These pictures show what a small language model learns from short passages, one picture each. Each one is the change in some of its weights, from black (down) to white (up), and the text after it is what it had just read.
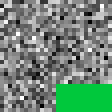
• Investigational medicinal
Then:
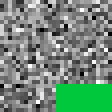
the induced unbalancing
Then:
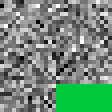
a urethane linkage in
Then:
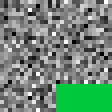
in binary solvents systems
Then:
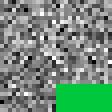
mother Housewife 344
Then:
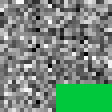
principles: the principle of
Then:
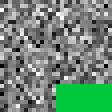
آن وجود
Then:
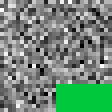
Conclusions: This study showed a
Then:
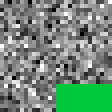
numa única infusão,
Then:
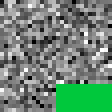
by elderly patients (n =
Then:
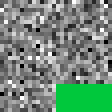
performance than the participants of the reading based
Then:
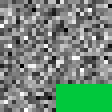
HIV testing services among the
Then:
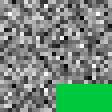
voice recognition has
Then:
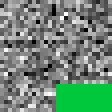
Cretaceous and Eocene
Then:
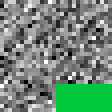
inovação, da colaboração e
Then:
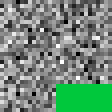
в 54% случаев
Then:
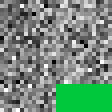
en diseño de futuros,
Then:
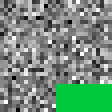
haqida quyidagicha
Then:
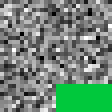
A. Hernandez,
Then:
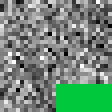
the adoption of digital marketing practices
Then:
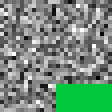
France's strategy, 2011.
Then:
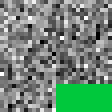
biological processes. 4. Starch
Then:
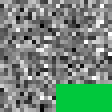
- [From Reads To
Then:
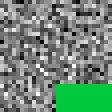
Б. Молчанов В.
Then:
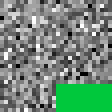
efforts create regional
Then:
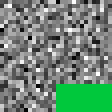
study aimed to analyze the impact of
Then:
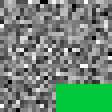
and professional backgrounds, allowing
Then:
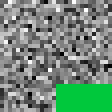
experience are: - the need for a
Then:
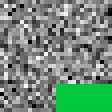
Demo: Desmodora,
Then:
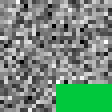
bahwa kedua metode
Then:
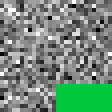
voltage level required for delivery and
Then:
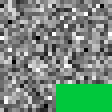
була тісно
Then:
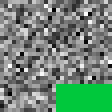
hydrochlorides synthesized
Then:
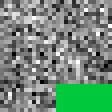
prestasi belajar IPS
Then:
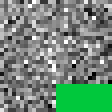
their TDI lineup of
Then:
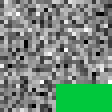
1 March (African
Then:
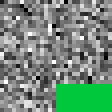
shoreline trend behind
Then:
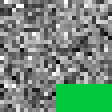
del elemento ambiental dentro
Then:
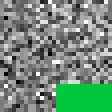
receive oral formulations or
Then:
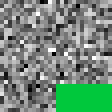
addresses of the abnormally
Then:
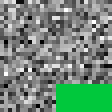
— не приживаются в
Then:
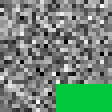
metodologiyalarni ishlab
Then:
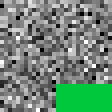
yashashga ruxsat
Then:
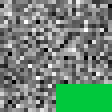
Following the failure of
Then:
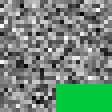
nothing happens until it
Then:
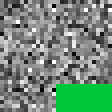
temas son centrales en el
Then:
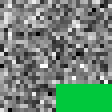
evolution and select properties under
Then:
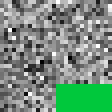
políticas públicas.
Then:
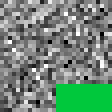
for this investigation is to apply to
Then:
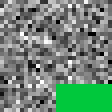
with a standard deviation of
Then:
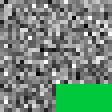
masofaviy ofis kabilarni
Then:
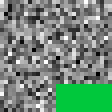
to various aids leads to a change
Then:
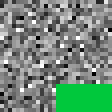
find themselves in. This type
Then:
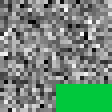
quyidagi tadqiqotlar
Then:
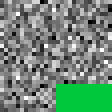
that is developing the Data Use
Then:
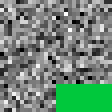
у крыс линии
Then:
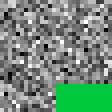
smes to human errors and
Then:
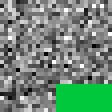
б від неминучого
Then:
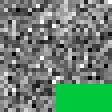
stress in *C. elegans*
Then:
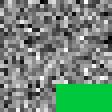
and 9 MHz. The
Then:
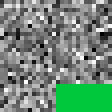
includes both technical and financial changes for
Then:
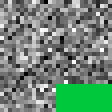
both BLDC motors and
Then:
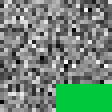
mazkur hikmat
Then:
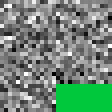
patient with underlying fungus was
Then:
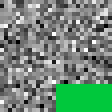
a plated capacity of 1
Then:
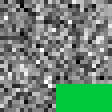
undirected graph, and each
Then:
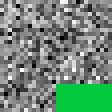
unreliable electricity
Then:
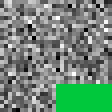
propiedades físicas,
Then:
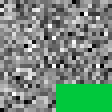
لا يزيد
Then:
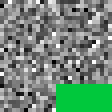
of 1 year from June 2021 to
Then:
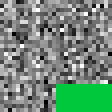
та міст обласного
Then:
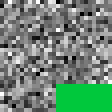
of infected bulls during the
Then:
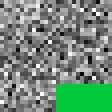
de Calvo. Constituye
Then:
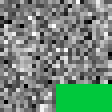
necha usullar orqali
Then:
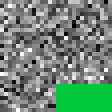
Institutional Influence.
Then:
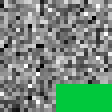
se conturează principiul
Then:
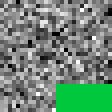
MultiAgent System
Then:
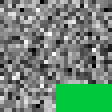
level. Finally, we found that the
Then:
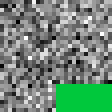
frugal living, needs
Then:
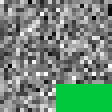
Y-junction Y2
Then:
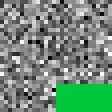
observed intermediate waters
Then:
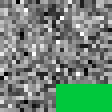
der Biotechnologie
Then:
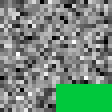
according to national definitions - Implement
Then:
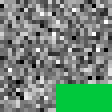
- CASANOVA, F.
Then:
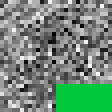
for the 21st Century*.
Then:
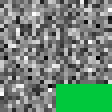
data to estimate the best
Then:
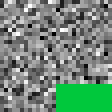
in the collection phase. -
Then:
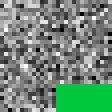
en los cuales el riesgo
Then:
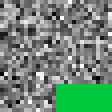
gibril urushi asrlar
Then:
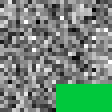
FARMING TOWARDS
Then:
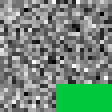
stress. These effects lead to dental
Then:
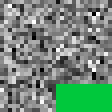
height of vegetative
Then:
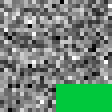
primarily on the issues of
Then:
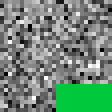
is szerepeltettük.
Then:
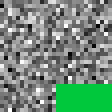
it, the cultivation of
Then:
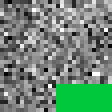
hissi kuzatilishi
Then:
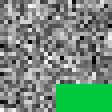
only store commodity items.
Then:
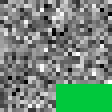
19 o'rinda turadi.
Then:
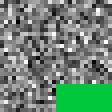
The Method complexity (MC)
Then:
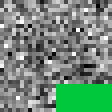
commentary roles with the State and
